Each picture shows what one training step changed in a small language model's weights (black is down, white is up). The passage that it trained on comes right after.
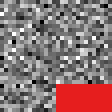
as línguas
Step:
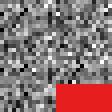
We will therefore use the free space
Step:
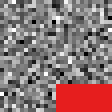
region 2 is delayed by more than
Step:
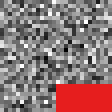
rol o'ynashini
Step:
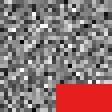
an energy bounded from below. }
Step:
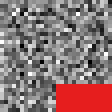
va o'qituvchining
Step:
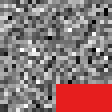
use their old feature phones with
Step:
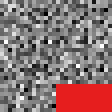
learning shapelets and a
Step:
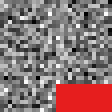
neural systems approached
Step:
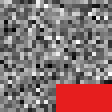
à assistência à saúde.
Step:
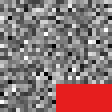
after the event by the National
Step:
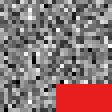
uni amalga oshirishni
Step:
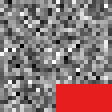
todo individuo que se le
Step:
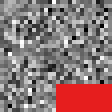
iqtidorli talabalar
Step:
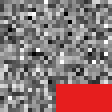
dorește. Duh este
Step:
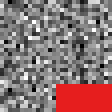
protagónico, amplio y
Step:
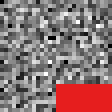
gap. For true exponential
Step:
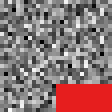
должна основываться на
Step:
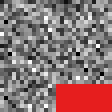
Кишиларни илм
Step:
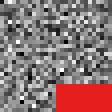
stetig und unaufhaltsam
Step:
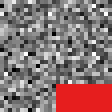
good chiral properties at
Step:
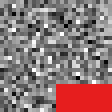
is replaced with the lower
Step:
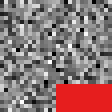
\alpha_0 \left(
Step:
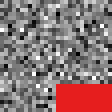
This implies a negligible difference
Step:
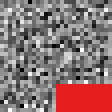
the MCMC fitting
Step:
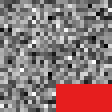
observe CP violation from
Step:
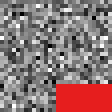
more applications}{147}
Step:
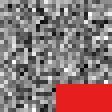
Rawat Inap pada Pasien
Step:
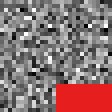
assumes a somewhat
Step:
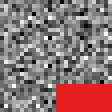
the cross-section into components of
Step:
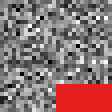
la literatura. Esto significa
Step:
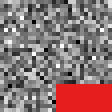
государство; вторые
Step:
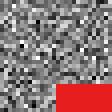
at Level $l$ takes
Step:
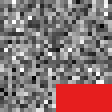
and of vacuum decay."
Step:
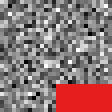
personal y observación en base a
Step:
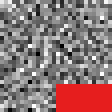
present for an affiliation}%
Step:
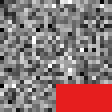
wertvolle Beratung und
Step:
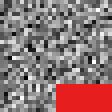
seen at an angle $\alpha_0
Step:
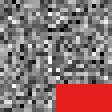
and adsorption state of
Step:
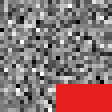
grid staggering. The
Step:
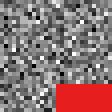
констатировано, что «с
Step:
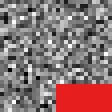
de la implementación: promedio de
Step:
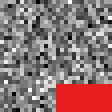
samarali qo'llanilishi
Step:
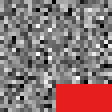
several challenges, which need
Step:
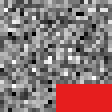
can be obtained by dividing the
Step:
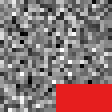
Yuqori sifatli
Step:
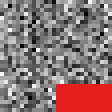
deployer decides which
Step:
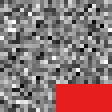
trigger sample and a simulated
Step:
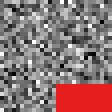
новые подходы к
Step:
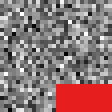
\bar q + a $, \item
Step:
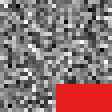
José de Oliveira.
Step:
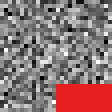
mejorando el proceso de
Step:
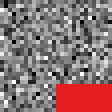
utilização racional de recursos
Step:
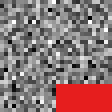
corresponding $\log$ price values.
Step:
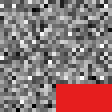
rivojlanish uchun mustahkam
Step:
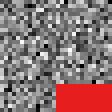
F. et Zhang, P.
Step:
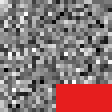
Jurado Aguirre
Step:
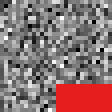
for cloud liquid,
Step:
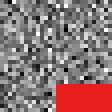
$\gamma_i$ are the cavity
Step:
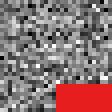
hidden sector, see,
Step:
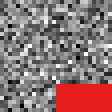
species (i.e,
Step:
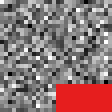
(plotted in terms of the
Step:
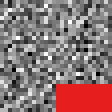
achieving an average AUC of
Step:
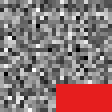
А.К. Структурная
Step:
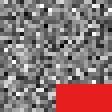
lowermost vacuum layer along
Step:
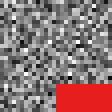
almost vertical and almost
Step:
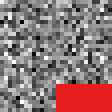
maqolada rus tilini
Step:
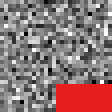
Q-factor is comparatively
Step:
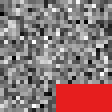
models are vastly utilized in
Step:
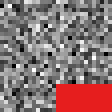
woodland birds.
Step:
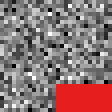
The relevance of classical
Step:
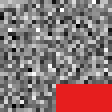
quality metrics could be used for
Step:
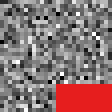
um problema mental com um
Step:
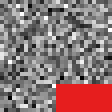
the momentum distribution of C$^+$
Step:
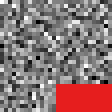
methods share similar building
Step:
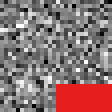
princípio motriz
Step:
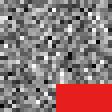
from the outset. In actual
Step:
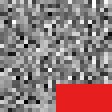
$\langle r^2 \rangle $ constant
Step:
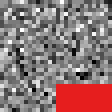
siis alkanut tuntua
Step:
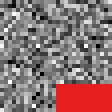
de Temuco baseado no
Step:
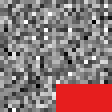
$C$ and the entanglement
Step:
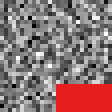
the way for an exhaustive
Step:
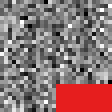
legal system, although it is
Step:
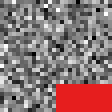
pour cette occasion dans
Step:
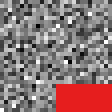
we summarize the mean values of
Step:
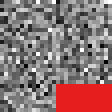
the above equation is valid only when there is
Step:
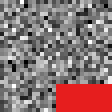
should be aware of that behavior and perform
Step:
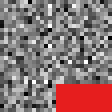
– SPb.: Piter,
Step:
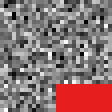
Mestrado em Criação
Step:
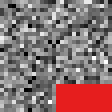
nesse processo, defendendo
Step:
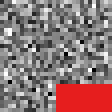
$\xi_{\rm cross}(\Delta r)
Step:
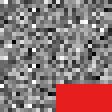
2 coletas sazonais
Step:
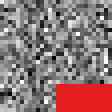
and prospects for Eurasian
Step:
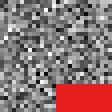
V. Experience in operation
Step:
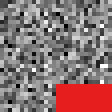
are% \begin{equation}
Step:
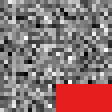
superconductors induced by a
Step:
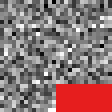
recurrirá a la
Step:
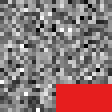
des finances publiques et
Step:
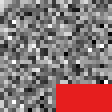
Qodiriy, Majid
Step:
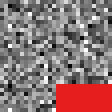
mutuo: - Apoyando
